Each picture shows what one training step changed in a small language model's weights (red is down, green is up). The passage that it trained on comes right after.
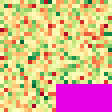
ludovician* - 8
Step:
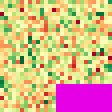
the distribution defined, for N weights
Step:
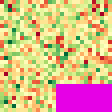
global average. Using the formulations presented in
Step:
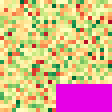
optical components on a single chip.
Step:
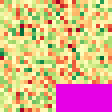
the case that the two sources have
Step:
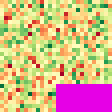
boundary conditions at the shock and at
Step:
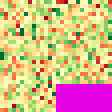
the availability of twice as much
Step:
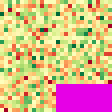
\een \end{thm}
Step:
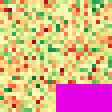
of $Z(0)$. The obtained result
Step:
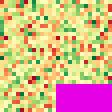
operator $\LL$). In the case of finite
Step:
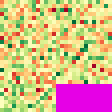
sostenible (ONU,
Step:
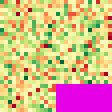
реалізації чисельних
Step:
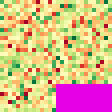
Semiconductors 2007.
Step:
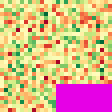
Shunday xom-ashyo
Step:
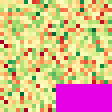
would imply that the inertial mass is
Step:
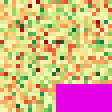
value convergence by ensuring that given enough
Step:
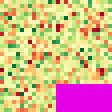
oshirish va iste'molchilarni
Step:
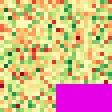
por fim, também é notório
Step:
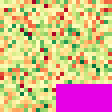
a combination of density functional theory and dynamical mean
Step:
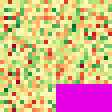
in generating high-quality images over a
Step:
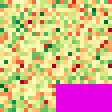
проблеми, оскільки від
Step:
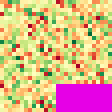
пулти, корпус,
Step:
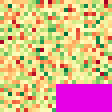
argument is used to show, that these classes
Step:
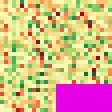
ikkinchi joyga
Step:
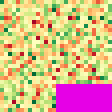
em postagem no Instagram**,
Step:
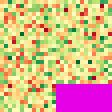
in the light of a possible application to the
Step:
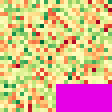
model fulfills the MFV
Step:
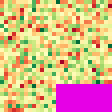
SAC, the transmitter and the
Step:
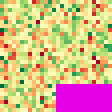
продукции. Для
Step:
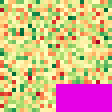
the full doubled Hilbert space for
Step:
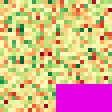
the ring $R$ is regular, the
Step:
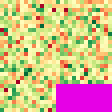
puntuación mínima es:
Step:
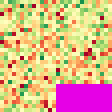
California, Los
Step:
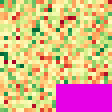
for small $N$ are almost the same
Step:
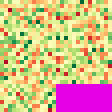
aguas de mínima
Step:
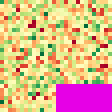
attractor (for this concept, see
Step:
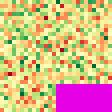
Bahasa Indonesia”.
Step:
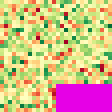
(паньє) і
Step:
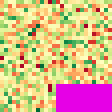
presente na página 4,
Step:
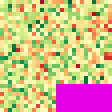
en **El Pósito de
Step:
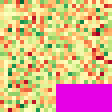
more precisely, to the minimum of some effective
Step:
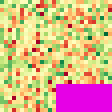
not evaluated, including in low- and
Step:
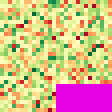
o Brasil vivenciou essa situação
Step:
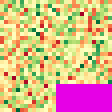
Replacing $t$ by
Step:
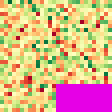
motivation to consider the SUSY
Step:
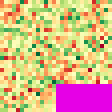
settings of rings. Recall that an
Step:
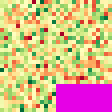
Robinson, 2007) und der
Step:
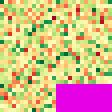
scheme.} \textit{Left.}
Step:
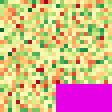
Institute for Science and Technology of Quantum
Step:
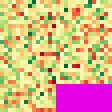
y, por ende, en la
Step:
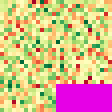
de Paulo Lins, publicado em
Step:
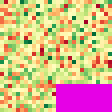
that permitted them to formulate the
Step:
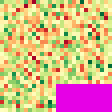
- Depdiknas.
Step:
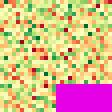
number of iterations of players
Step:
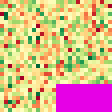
\, . \] Therefore, for arbitrary
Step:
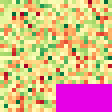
by them, i.e., that
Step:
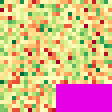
performance, ionic conductivity, transference
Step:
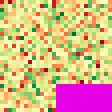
$x(t)$ is as follows:
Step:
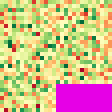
численности слоев
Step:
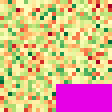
la formación del pensamiento ético,
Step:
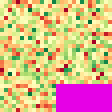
Experimental Medicine and
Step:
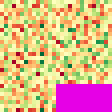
texnologiyalardan foydalangan
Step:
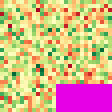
and A.C. Lazer
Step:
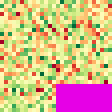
sirve para evaluar el valor de
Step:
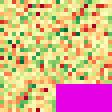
we can explicitly control the appearance of
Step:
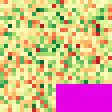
applied to the Synchrotron
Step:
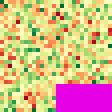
as coordinating events and spreading information
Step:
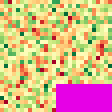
we do not focus on those here since their
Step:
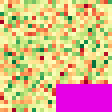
denote \beann \gS_M
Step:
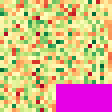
и ему необходимо
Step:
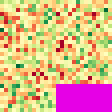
eightfold symmetric model set in the
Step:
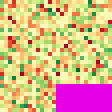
multicover of $\Gamma_{\mathcal
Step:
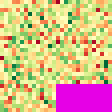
approximation; furthermore, the expression for the
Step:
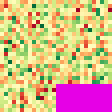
and not a user or SIM, would
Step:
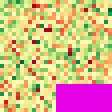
by using different ratios of indium
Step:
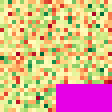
Paralytic Shellfish
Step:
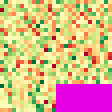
is right in this sense: you do
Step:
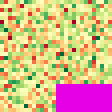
very interesting paper connecting differential cross sections
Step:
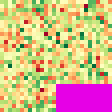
It follows from $(\oplus)$ that
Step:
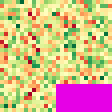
ustiga ro'mol andozasini
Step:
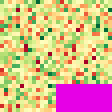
disk if eccentricity is small enough
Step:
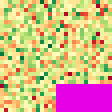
on exceptional line. This solve
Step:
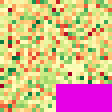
vai se tornar cada vez mais
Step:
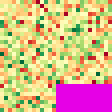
En este sentido, en la fase de
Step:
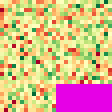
partial transpose $T_{B}$ is
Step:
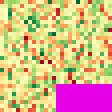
could be positive definite leading to expansions
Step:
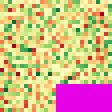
St\"{u}ckelberg formalism
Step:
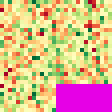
convergent subsequence to work with.
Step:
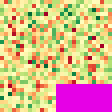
adquieren progresiva
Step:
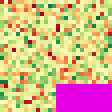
but as a feature that affords
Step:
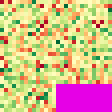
Culture d'entreprise
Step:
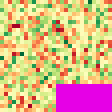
for the bulk and the thin film
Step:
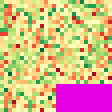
corresponding Monte Carlo effect size
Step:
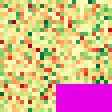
with length less than or equal to
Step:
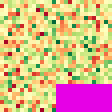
has been done numerically. Our main conclusion
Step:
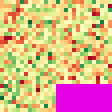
one forward pass that accepts
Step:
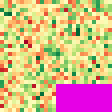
the hard-axis anisotropy.
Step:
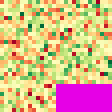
time (here we adopt the standard value
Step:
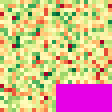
диабетни келтириб
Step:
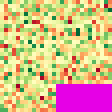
the applicability of the uncertainty principle by
